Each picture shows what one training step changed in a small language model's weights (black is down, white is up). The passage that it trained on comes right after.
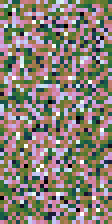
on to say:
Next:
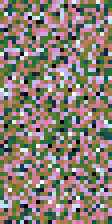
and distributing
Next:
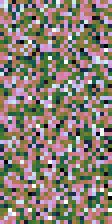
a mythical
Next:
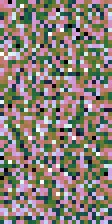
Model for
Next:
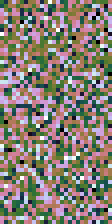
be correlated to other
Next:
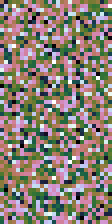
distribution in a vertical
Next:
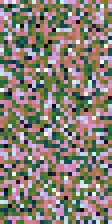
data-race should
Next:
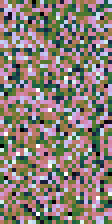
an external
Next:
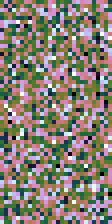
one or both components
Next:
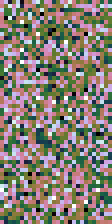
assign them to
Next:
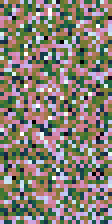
with 28% by
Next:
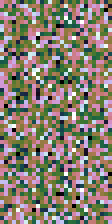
confirms its higher
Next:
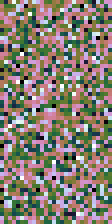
been exploited
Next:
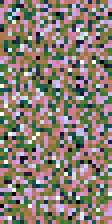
in Nigeria
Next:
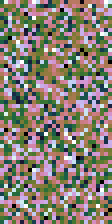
properties were determined
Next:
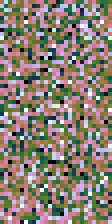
require a large sample
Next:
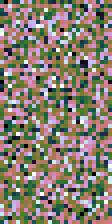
and assume that
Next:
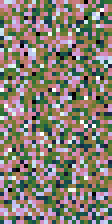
consequences of
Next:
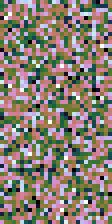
free radical
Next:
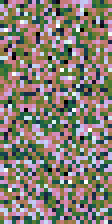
less acute for
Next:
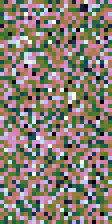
link that connects
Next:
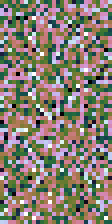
But given any
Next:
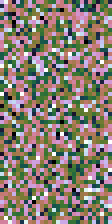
marionite is
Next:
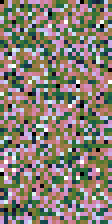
in Figure 2. It
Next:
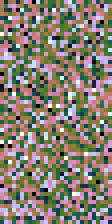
equality are just
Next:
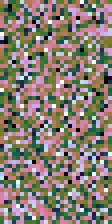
23 cases and
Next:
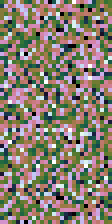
webinar was
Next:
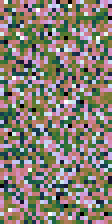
being used for the
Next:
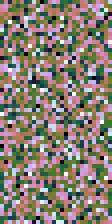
parity. One
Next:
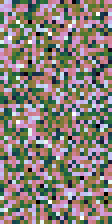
state model, social
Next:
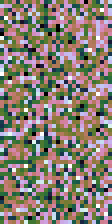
3 Conclusion In
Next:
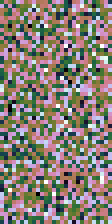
life is
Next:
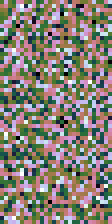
approach based on the
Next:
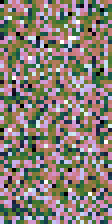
on higher spin
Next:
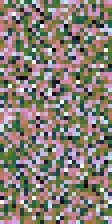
IgG Vector
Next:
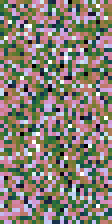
funded by
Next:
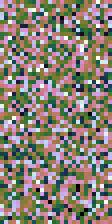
and making it
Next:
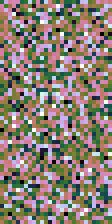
and bulk of
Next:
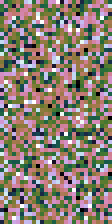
used to diagnose
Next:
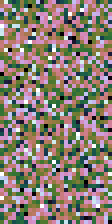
particle (or light
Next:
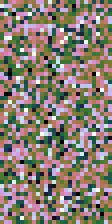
map directly to
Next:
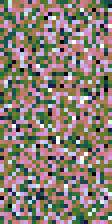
and by direct analysis at
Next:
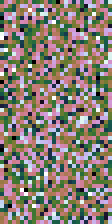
such that fields with
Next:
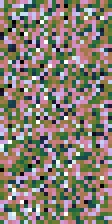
otherwise in the
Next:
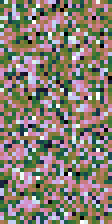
detected, while the
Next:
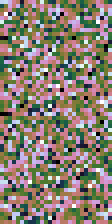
composting plant
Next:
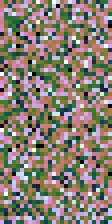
approach refers to
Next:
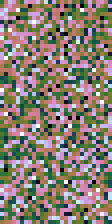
Enablement to
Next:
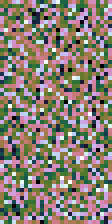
and links
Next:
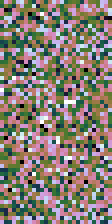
can be used for further
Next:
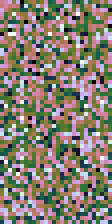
independent power to
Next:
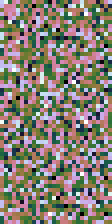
search for a
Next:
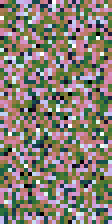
has implications for
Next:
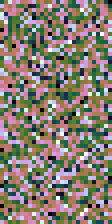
position of the
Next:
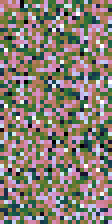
independent one.
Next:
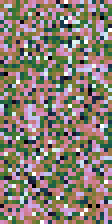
of legal,
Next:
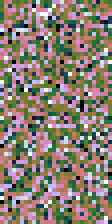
obtained from [19],
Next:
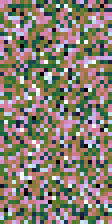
fracture, as
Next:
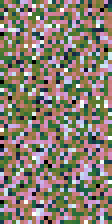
in Figs.
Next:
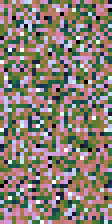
of the null
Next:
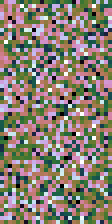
Linkages} We
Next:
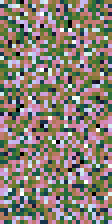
for $i$ if
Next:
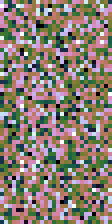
great disparity
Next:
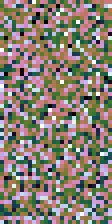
statistics and under
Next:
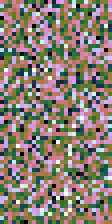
ERP in
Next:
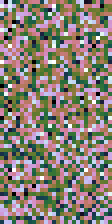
usage of both
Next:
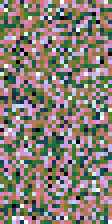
understand the
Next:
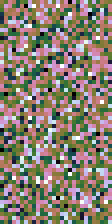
when exposed to
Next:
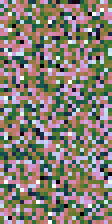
by the emergency
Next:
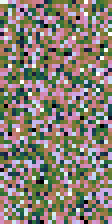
constructed on Ti
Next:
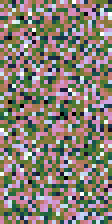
from banks or
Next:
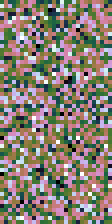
can get negative
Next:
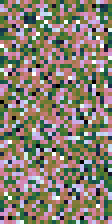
analog hardware
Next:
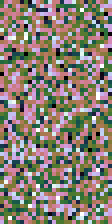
in the work function.
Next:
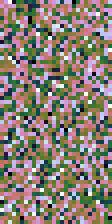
section, we use a
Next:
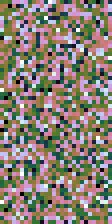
as cases based on
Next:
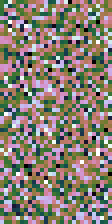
results computed with
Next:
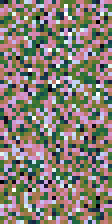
recovered within the
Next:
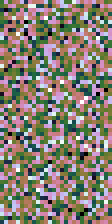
and limited time
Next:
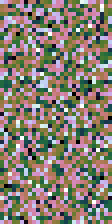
proposed. It will be
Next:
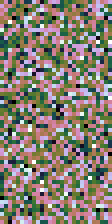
One could then
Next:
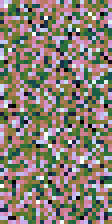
baseline, 9
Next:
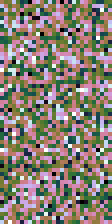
The first explanation
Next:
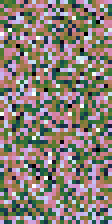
greater in this
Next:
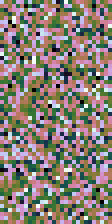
forming at about the
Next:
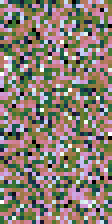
the free energy
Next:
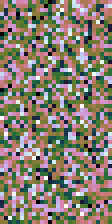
of the grey
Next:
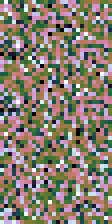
a MDP
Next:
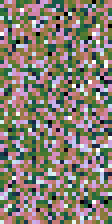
which is considered an important
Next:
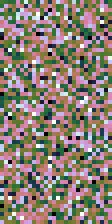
the aid of the
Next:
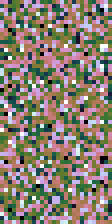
improved modulation
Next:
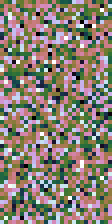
However, the study of
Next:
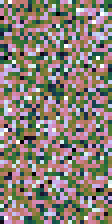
optimal assignment
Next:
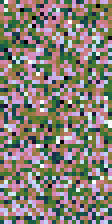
the use of human
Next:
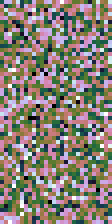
begin experimenting
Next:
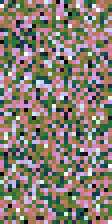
project: 27
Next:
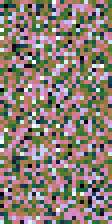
local controller to
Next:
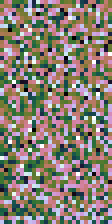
energy studied at
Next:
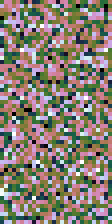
involvement. These
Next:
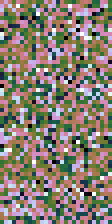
this study is to
